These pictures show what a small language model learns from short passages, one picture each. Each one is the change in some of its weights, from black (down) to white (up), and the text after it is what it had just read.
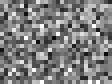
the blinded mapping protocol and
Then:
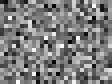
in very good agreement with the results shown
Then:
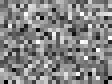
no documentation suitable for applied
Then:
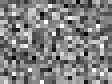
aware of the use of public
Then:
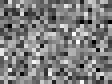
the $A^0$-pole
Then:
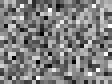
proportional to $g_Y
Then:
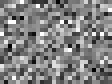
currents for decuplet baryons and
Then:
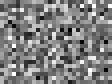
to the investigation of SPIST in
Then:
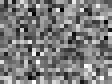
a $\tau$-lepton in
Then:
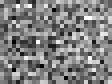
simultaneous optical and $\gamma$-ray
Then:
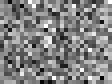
The solid curve denotes the original
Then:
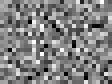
future work \hly{should
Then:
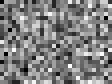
density ($s_t =
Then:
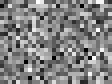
save time checking for transformation
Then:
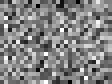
first error is statistical and the second error
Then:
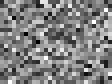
same U(1) gauge transformation,
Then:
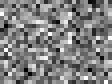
more restrictive {\em temporal}
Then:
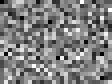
provides information on the system mass. Here
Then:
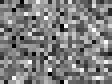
intensity) Hyperbolas indicate
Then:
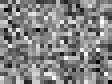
Integrating out the quark fields in
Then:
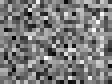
2: Geometry creation ###
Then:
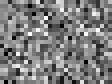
low-FAR region (FAR
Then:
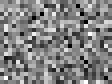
Also $S(p,q)
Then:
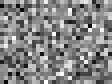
\label{err} e =
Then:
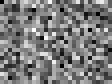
and kaon structure via light front wave functions
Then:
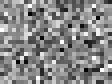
the quantization axis, and the electric
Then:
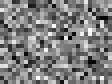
a range of applications in photonic
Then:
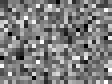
it remains to describe only the contributions of
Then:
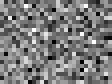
Most recently Zhang et al.
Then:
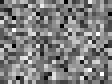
VLS crystal growth rates on
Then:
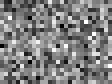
shows the results obtained by running the
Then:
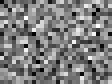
this criterion is relaxed and
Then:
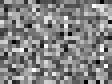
illustrating the role of the different
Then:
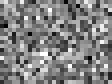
The electron-hole interactions among 2D
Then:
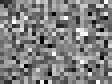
acceleration and emission. Indeed, in the
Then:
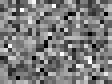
to ensure there are acceptable solutions to
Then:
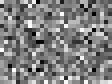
i \vec{\ell}\cdot
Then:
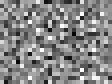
to act, in: B.
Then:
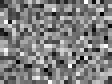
matrices in the two spaces are denoted by
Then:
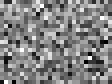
suppressed viscous stress) and the
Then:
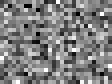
patches, we expect to observe anisotropy
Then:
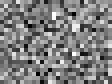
possible. Let us discuss in details the
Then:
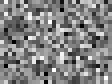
no way to separate these lines and to
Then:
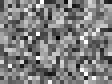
$k$ due to translational
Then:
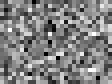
ionisation balance surrounding them.
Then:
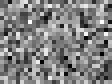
round. The timer interval is set
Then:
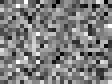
the resultant equation is simpler.
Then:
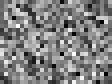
the contact angle (CA),
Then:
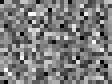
For earlier work on fundamental matter in
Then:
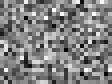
corresponds to a detector flying on the
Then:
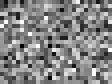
carry out the observations at the
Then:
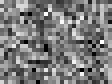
amplitudes has been found. Nevertheless, the
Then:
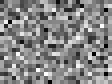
symmetry corresponding to the shift,
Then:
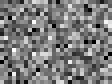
in \reff{eq: def
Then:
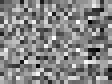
intensity profiles, indicating the focal
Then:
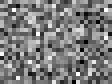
into account. We plan to investigate the
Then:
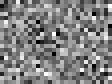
account for the flow regimes when the classical
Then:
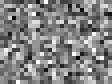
As an initial Lorentz factor I take a
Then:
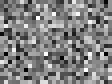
\left( \frac{\mu
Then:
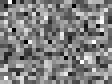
think about this problem. The work of
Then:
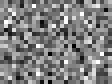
\fi }% \providecommand
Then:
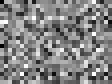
our data leaving the beam
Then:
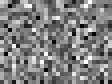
V. Schettini.
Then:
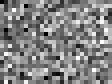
less than that expected from the thermal
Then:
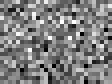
scores is that same-sample estimation of
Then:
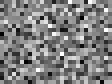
of undirected (or
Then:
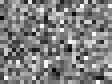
population, \item tests have a
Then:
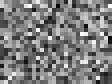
of material with solar-system composition and
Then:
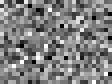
fact, supposing that we detect the
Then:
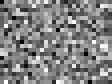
Composition profiles of the interface between the
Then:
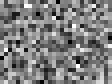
scenarios the obtained allocation solution might be
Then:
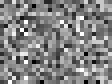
quantum states of magnons.
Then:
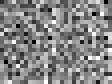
n, \end{equation} where
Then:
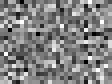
allowing to numerically fit the functional parameter of
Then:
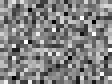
emission collimated according to
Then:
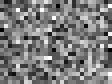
of minimum overlap coefficient between two probability distributions
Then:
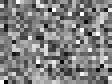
therein). Order by order
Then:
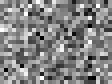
$L_3$ edge, and
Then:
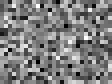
would be indicated by $A_{\rm
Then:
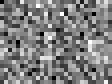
fields between two polarizable particles as
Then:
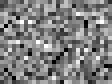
suggests that the fundamental process of the orders
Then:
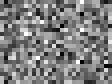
al. (2018) demonstrates that
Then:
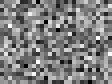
are smaller than $0$. As equation
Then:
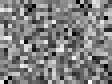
$dI/dV$, as
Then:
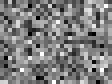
a powerful way to derive soliton
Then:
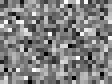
improve their effectiveness. The effects
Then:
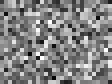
the aging system, the dependance
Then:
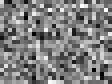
of three-fold degeneracies when
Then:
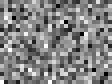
can become slower as $n$
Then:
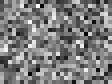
$T_\mathrm{ref}$ is
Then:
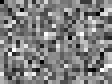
scattering, polarization observables, effective range
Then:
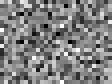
considered when applying our parameterizations.
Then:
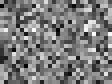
\item in case {\bf
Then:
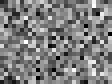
case, the cross section for the process
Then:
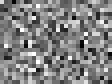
elevation using (a) 10
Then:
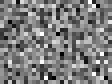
\gg 1$ as long as
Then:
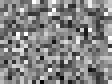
planet period in days, where different colors
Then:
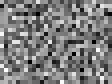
Given these constraints, we currently cannot generate
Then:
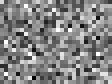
the target asymmetry ($T$), and the
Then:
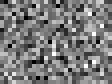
\mathbf{I})$. Since
